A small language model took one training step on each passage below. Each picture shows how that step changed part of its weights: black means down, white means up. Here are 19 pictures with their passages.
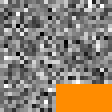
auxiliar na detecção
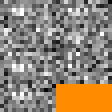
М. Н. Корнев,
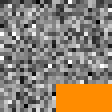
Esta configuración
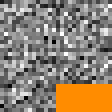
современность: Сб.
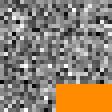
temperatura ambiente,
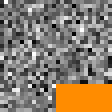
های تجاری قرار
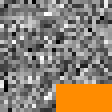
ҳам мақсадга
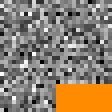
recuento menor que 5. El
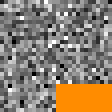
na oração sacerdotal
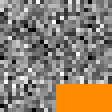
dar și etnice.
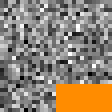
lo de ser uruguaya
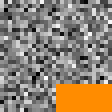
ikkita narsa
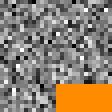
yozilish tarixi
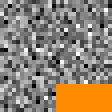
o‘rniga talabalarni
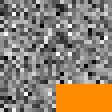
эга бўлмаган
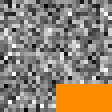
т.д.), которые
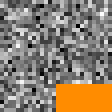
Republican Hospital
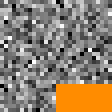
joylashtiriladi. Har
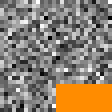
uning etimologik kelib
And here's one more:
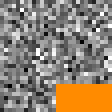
descrédito nos
